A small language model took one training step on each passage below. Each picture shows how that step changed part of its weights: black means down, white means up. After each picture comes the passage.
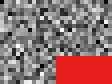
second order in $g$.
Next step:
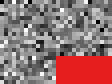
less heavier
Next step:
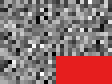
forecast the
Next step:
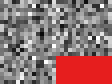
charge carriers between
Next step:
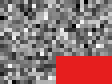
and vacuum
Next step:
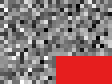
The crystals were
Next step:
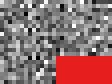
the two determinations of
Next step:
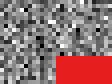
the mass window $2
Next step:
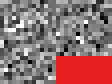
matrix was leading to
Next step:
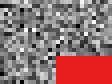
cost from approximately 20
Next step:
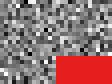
higher noise level compared to
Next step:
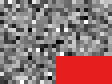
required for the reference
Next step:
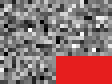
a stronger magnetic field
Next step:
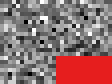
individuals with CIP
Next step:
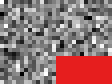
a challenge for each
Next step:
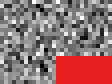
measured in zero field
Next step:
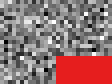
The last row of
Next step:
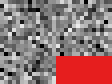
critical size of the
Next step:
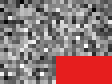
harvester. 2
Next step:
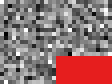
the evaporative
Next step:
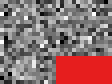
$\phi$ defined by
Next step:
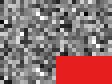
is initially, at
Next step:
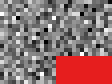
ones. This paper
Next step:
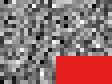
s})$ of an
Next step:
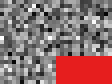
These circumstances
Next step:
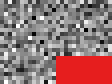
A significant achievement
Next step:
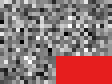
with different concentrations
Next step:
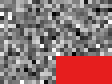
step a BIC at
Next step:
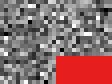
that they do not run
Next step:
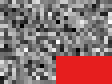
of the Website
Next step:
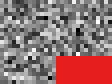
soliton formation at
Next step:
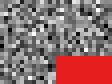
leads to systematic
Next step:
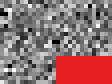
were to try other
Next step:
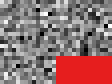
using a predesigned
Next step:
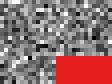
an effective harmonic
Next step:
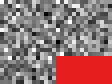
considered for further studies. In
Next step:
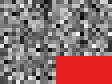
children, child
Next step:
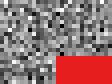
raster layer
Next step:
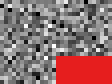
distance metrics
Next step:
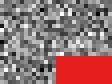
for 0 to 3 extra
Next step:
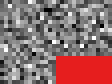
model we find that using
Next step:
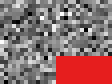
computer tomography
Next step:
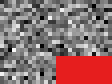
processing questions and
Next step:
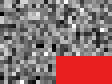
and girls.
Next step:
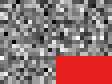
until they complete
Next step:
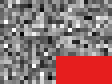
a root surface that
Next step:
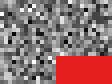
\forall j$).
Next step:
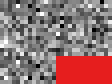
any positive integer
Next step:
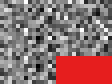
\bibinfo {author}
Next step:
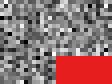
cord injury
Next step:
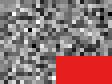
entity depends on
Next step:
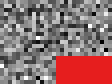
give β
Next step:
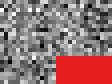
which impede the
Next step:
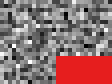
articles about a
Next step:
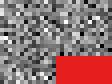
study. Instead,
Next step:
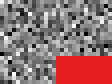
device. A
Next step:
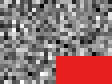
in the direction of a
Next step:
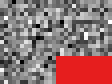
energy constraint have been
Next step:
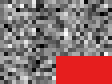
basic properties of this
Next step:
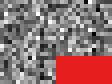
look at the value of
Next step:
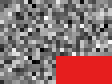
publications devoted
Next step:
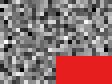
of ability practically to
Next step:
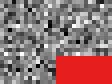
was validated according
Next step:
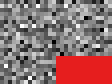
In such a state, it
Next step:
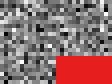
graph above, the
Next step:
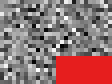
which is stable to
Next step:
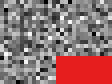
(recall from
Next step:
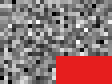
of Hundreds of
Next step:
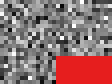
the polarization.
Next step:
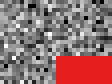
so that it allowed
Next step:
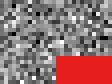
obvious activation that
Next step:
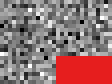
OCV curve,
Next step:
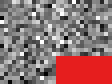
village tour)
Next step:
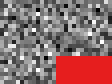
The jet appears
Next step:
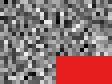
PRCs on
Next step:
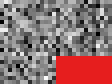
of patients with an
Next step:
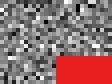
holes, are
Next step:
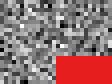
of Zn is its potential
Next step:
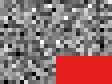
BSA molecule by
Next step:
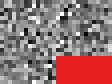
used to portray
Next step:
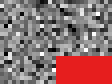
sources, it can also
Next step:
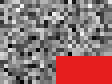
cannot plan properly to
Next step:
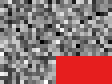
Agents due to its
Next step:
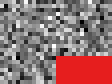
the distance values given in
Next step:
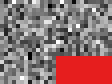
turn implies
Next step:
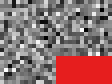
is one response to
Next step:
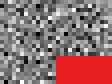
stable, community
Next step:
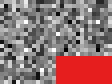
the leadership of our
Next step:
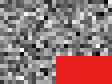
BIG DATA
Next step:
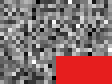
not, this allows
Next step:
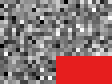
bank accounts
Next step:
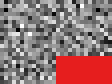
in such a simulation are
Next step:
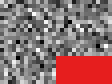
in the exam, not
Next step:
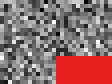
which may be responsible
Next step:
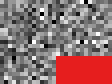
transmission spectrum for
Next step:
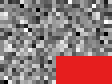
contribution might be
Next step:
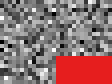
characteristics of the
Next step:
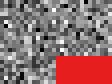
velocity in this
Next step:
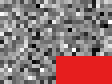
fabrication and use
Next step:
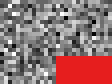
to reproduce hot
